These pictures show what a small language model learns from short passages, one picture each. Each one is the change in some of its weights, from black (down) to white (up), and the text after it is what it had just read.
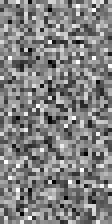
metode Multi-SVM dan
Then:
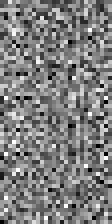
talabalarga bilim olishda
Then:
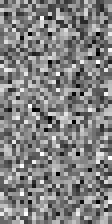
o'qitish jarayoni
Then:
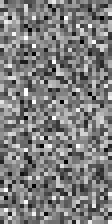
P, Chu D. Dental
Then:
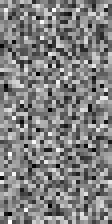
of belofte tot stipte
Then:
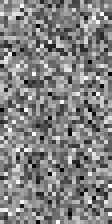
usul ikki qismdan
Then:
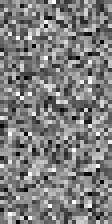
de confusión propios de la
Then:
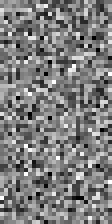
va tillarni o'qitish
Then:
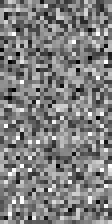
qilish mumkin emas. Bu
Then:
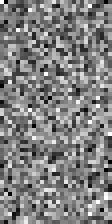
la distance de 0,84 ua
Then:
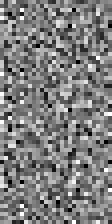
significativos. No
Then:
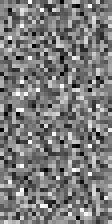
Journal of Molecular and
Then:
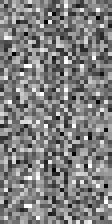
polaritou oralita verzus
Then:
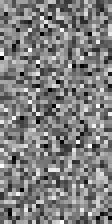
córrego e a redução de
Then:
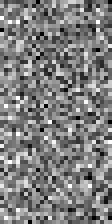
OF PRESSURE FOR
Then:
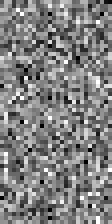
residências despretensiosas
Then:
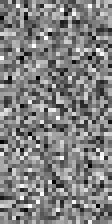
prezentul pilon ține
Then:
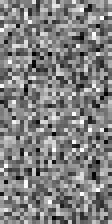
здійснив м'яку
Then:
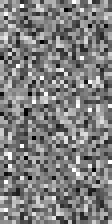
0 \text{ dan }
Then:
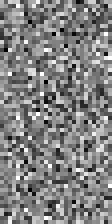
Une telle prise de recul
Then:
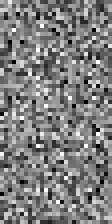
munosabat bildiradi.
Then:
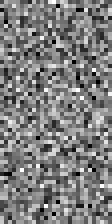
Tau de Kendall (medida
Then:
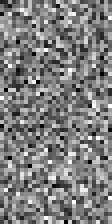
menor tamaño de las
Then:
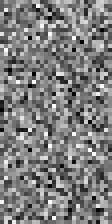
artışı, vasküler
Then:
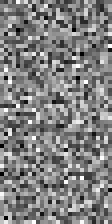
la diferencia en el peso
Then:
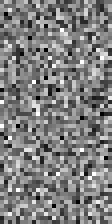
darajasi pastligi,
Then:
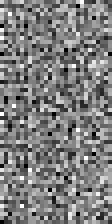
nomutanosibliigi bilan
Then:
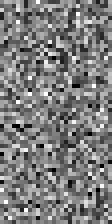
proximité avec un centre
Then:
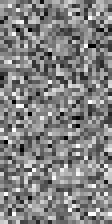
початку XVI ст.
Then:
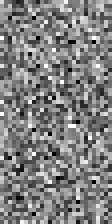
Ioel in suo libro
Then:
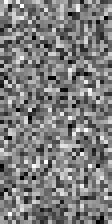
ou l'absence, comme dans
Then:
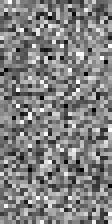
originali anche se non
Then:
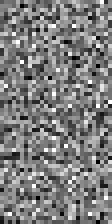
criterion, training, control,
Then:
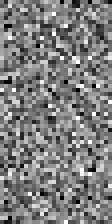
Profiles in Seeds,
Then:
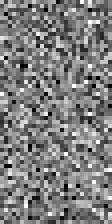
a mesma. Observações
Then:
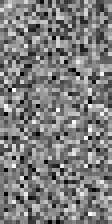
более плавно.
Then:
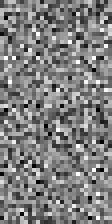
qilindi. Taqqoslash va
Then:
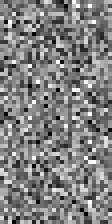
Zaccardi F, Hvid
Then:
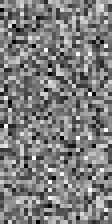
around 5 and belong to the
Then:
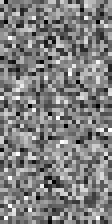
Abnahme, kaum
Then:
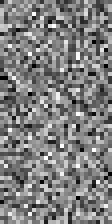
“endogamia” que existe entre
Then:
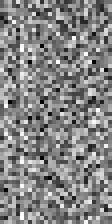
що підтверджено за
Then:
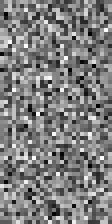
texnologiyalar og'zaki
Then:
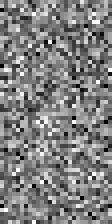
xarakterini juda katta
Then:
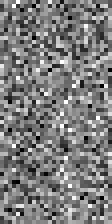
que estuda até 10 horas,
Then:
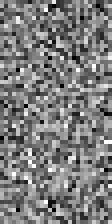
objectives are met.
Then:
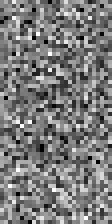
investigación propios de la misma
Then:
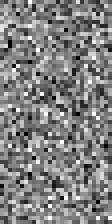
Espacios de discusión
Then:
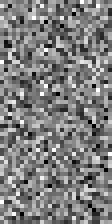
tutkimus 3 Kun
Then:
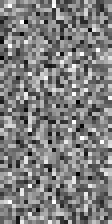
исхода беременности.
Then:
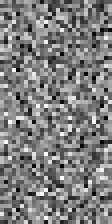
tujuan, visi dan
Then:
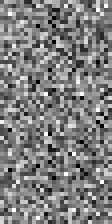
ta'sirida bolalar qalbi
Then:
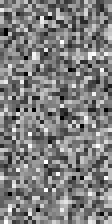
o'rganilgan. Olingan
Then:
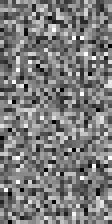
relations internationales de 1919 à
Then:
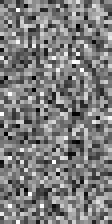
Kocaoğlu, M.
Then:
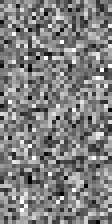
Краткий очерк. –
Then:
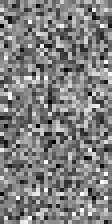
sana 1-dekabr
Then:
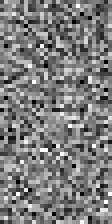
sayesinde futbolun
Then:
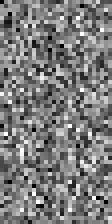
semantik salohiyatini
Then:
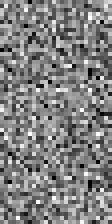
бориши, НСХ да
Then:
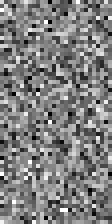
descoperi fenomene
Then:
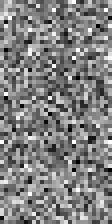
nesse momento, sobretudo
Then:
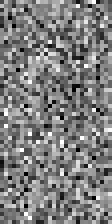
provides the necessary conditions
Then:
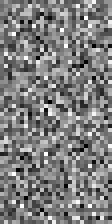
de bem-social. Ou em
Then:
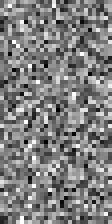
источник биологически
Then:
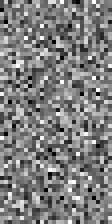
Essa dor resulta de
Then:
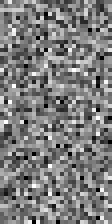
tashkil qilingan pedagogik
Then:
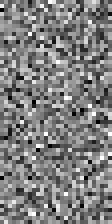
op aan vast te stellen
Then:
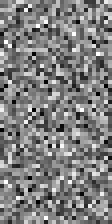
wordt gedreven in een
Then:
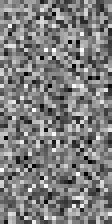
ta'riflari tahlilga
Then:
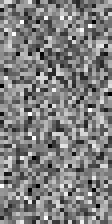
zugänglich gemacht.
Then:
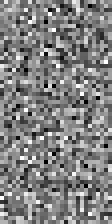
de conscientização para o
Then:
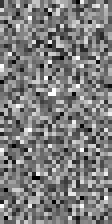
respeito que acabam por
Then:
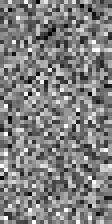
mal jemand krank. Es
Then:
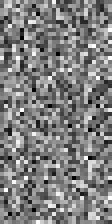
количество сетей
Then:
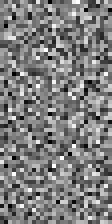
aufrechterhalten wird.
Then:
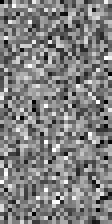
narativ), selectată din
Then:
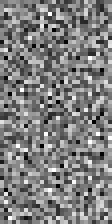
rôle central de
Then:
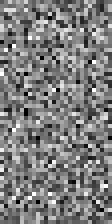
amalga oshirish,
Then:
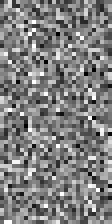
важной задачей в
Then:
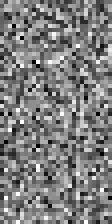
identidade docente dos participantes da
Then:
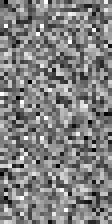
justificado devido ao
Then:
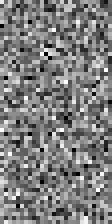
de caso refere-se a uma
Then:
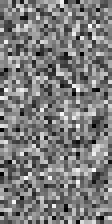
efluente do ensaio do
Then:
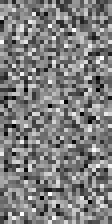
Лівонської війни
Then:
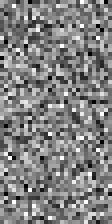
є й від М. В.
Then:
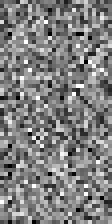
Çapakçur'un adı
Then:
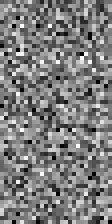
Сборник 3. – М.,
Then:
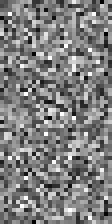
en genişini, sened
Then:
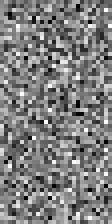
nas vigas inspecionadas, como
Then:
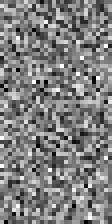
dengar?” Informan:
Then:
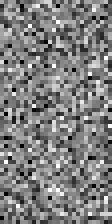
2. Определитель
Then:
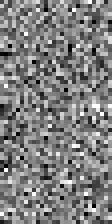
T.van Deyk kabi
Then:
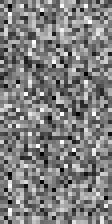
Estimation du modèle à
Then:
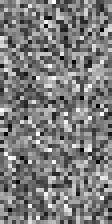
de datos considerados en la investigación
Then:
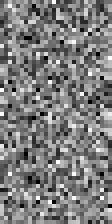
понятием поверхности
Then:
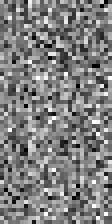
organización heterogénea de
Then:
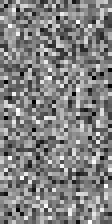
dapat menginformasikan
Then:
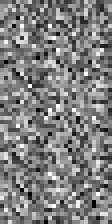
Стукалова Ольга
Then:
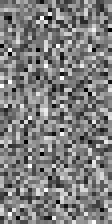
bachillerato, tanto a
